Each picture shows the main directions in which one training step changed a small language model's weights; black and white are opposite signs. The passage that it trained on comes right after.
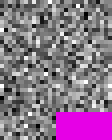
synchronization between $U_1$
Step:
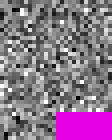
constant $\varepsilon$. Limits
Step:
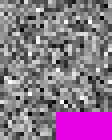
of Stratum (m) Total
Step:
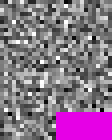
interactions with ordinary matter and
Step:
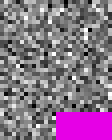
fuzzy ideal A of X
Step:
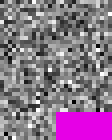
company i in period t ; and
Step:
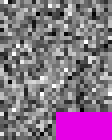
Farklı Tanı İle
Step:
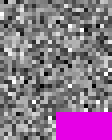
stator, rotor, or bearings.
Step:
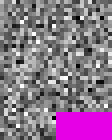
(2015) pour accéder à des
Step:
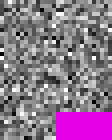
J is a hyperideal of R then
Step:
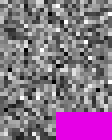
9 Ненадлежащее
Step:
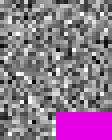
Nyoman Artayasa,
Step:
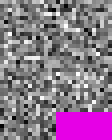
of the user and collect all the
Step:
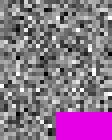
wilayah dengan tingkat
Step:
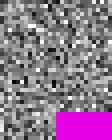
liaison; and facilitating
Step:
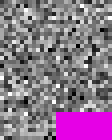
said aberrated complexity, that
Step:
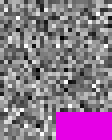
the debonded isotropic
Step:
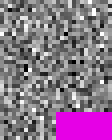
and safety standards, which is
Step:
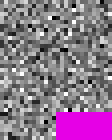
compared to controller-based
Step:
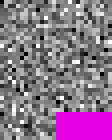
I was wrong for not being a
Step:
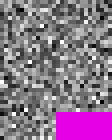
We do not find it likely that the
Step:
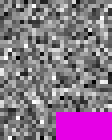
Physics and Astronomy,
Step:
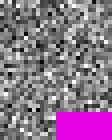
als voorheen zijn kans
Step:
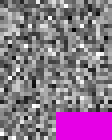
arguments already presented in
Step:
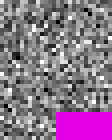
new environmentally sustainable trends
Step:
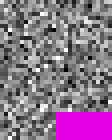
ser útil al enemigo
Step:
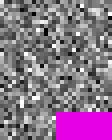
residual stresses numerically using
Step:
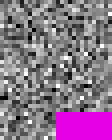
this case the fact that such plants as the
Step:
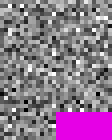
generated 10$^5$ fake
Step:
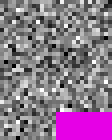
The integration of local cultural values into
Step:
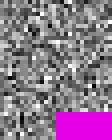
the former's type locality. The only
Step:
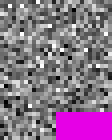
meio de orquestração,
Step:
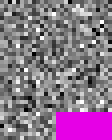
be triggered by an onboard
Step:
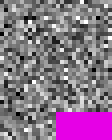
the mechanical state (determined
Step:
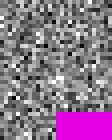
a la par de Michelangelo
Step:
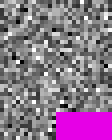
the Sri Mulya farmer
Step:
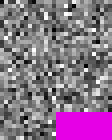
in a life cycle
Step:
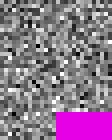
para reprovar a conduta do
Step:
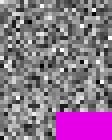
to note that for large $\cost$ the
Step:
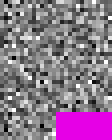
va fe'l zamonlarining
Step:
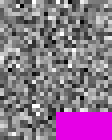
must have non-negative principal
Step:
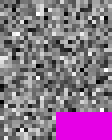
at least one for or); (2)
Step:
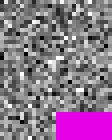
= threshold(diff,
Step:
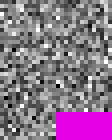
axis deviation. The ECG
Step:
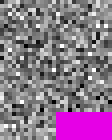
(Figure 4d) was decreased from
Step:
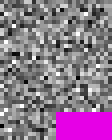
is composed by weakly interacting
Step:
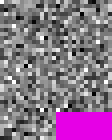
relatively easy to use.
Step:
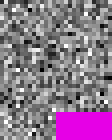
related products. Thus, mapping
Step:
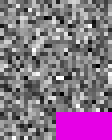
gos. texn. un-t,
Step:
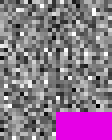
basis. Figure 5 compares the results obtained
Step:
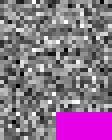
PANOSC input: DataCite
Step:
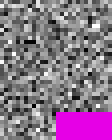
visually impaired people.
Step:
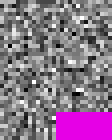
on hemodialysis or those who have
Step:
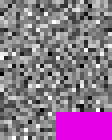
are modified. This check
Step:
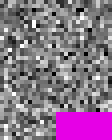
de determinar qué factores están
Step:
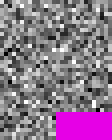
only support to countless food
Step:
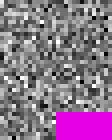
of plant Mg, Ca, P,
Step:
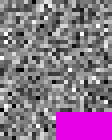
National Cheng-Kung University
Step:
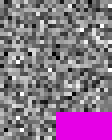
belajar adalah cara yang
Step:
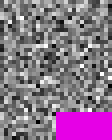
n'importe quelle valeur
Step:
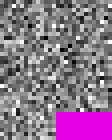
the Minkowski metric, used by
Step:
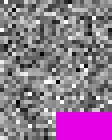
group B). There were no significant differences in
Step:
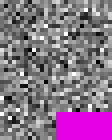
has been governed by humans since
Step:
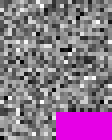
emergence only in specific experimental
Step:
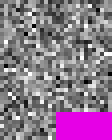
media marketing. Words such as
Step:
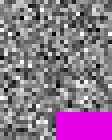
not occur if a symmetry of the
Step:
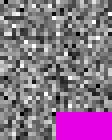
impacts multiple scales of analysis from
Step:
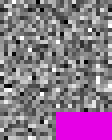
освіти визначено
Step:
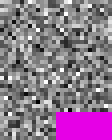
туғма юрак
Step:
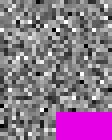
Agama Islam SMA
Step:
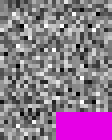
बसा है
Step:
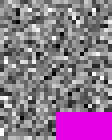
уйку артерияси,
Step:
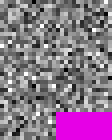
Virchow / DB;
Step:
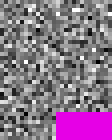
year, each participant will receive
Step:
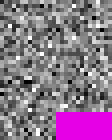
an exact match between the discrete
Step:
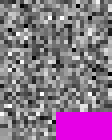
Cumulative mortality may reach
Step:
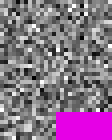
отримати річ, не
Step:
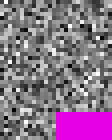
sign after partial integration, and a
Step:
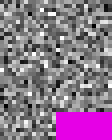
the edge, where inference must be
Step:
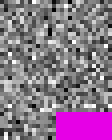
quinze dias. O laudo
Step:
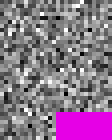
que realmente presta servicio.
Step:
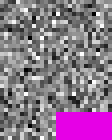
discussions. \end{document}
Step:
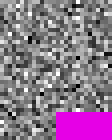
partición de un predio en dos unidades
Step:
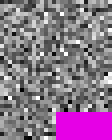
satellite imagery, are used
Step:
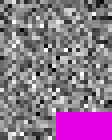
column of Table 1. To phase
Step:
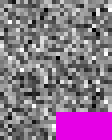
hurmatli a'zosi
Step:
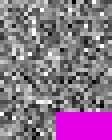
speed. To overcome the
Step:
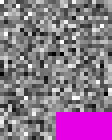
we arrive to the final result given above
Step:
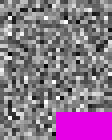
or far (EeV) tau
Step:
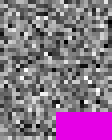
в товарообороте,
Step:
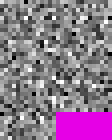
she'riyat deya
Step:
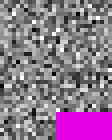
void-in-cloud effect does
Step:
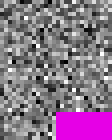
in a new fingerprint, and
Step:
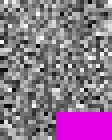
The particles were confined at a flat
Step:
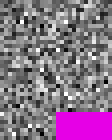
in the presence of dissipation. It
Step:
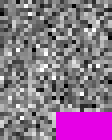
создать школу
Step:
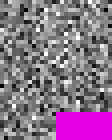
Crystalline building blocks
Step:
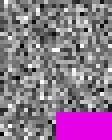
dificuldades vivenciadas
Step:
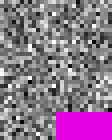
e limitazioni Per quanto
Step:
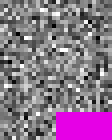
been widely documented, while less
